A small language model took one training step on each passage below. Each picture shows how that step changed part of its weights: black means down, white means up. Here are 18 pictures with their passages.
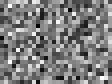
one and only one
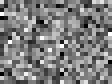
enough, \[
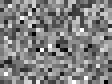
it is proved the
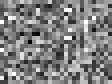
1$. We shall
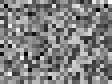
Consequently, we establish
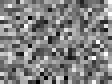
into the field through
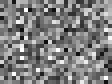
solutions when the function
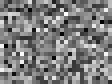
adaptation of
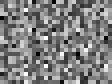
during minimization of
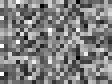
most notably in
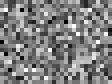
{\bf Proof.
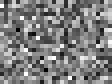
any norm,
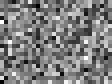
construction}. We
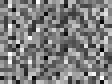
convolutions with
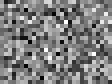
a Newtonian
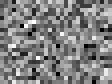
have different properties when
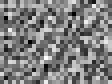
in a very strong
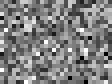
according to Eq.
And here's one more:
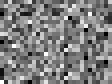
= E \cap
